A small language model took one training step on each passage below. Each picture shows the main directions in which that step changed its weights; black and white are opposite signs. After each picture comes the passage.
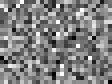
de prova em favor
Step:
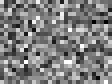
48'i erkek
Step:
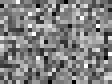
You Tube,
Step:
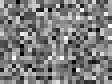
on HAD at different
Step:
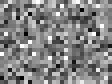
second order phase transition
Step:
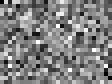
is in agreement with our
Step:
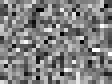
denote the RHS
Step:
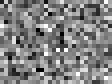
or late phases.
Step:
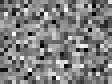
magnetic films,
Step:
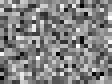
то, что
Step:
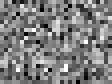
respect to $x.$
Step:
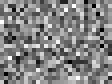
10000 configurations for
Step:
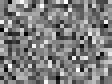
and simulation (red solid
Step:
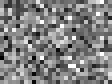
intensif untuk
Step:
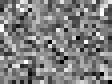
podem optar por
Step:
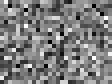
suatu sistem
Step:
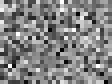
very attractive to
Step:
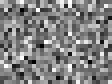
pedido medio de
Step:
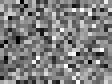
Menentang partai
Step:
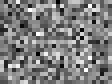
We numerically integrated
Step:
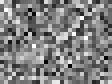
the scaling property
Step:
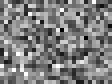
potential starts to be
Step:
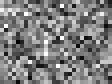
numero di esemplari
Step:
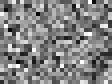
not affected by
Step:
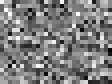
the expected value for
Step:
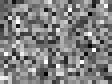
want to be confident
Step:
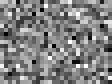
see how VPT
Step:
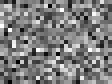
affect the results).
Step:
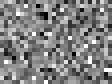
que consumidores que lo
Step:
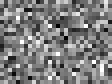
standard data file
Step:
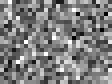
with the uncertainty
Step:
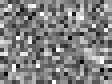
en menores de 15
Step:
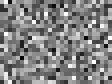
oqimlar ijod
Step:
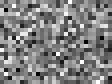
от него
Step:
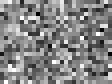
indivíduos durante
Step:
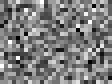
one oval. Sim
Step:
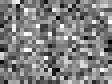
Klaus et al.
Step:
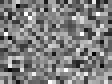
large, the two different values
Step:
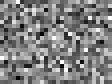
Instituto de
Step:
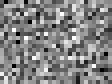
Josephson junction
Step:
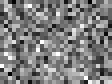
not depend on the exponential
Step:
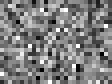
this section we discuss a
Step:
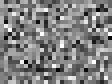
masalan, yoshlar
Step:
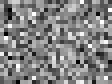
that led to this work.
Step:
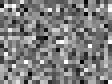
At each sampling
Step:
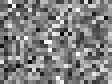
tail [cf.
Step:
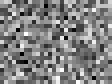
elevation angle and
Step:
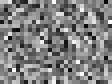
seismic acceleration
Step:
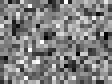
OF GOOD
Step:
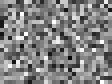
tegak (vertical)
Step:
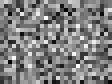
of Game Music
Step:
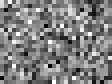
sobre a aplicação de
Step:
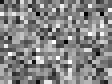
jarayonlari butun
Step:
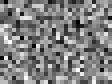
(note that to within
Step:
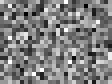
year when the element
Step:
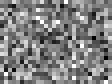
\newpage \item
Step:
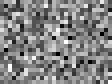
Tridaya yang
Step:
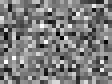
prazos. D.
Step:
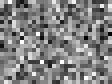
Education, Science and
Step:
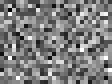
BNL needs.
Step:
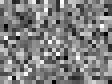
so as to observe the
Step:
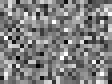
am subliniat mai
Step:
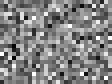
*Los poetas del
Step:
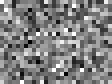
the independent particle
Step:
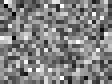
alimento blando,
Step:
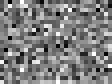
**dificultad para
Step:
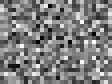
3 milhões com
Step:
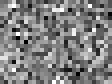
1981), the ability
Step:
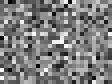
constă în două
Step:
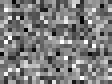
- المغرب
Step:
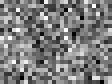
configurations in the
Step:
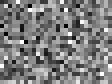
We further assume that
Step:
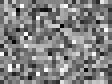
adalah teknik
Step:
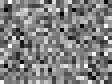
para beneficiar os
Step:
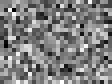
groups directly.
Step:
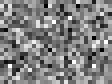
of domains each with
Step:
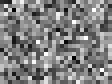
a restricted class
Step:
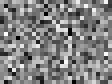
y su sede central
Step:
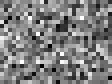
cluster selection is
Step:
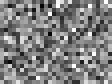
$\Lambda$. In this
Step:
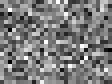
by the dotted line.
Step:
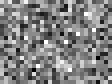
нагрузки на
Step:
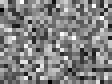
tan olindi va
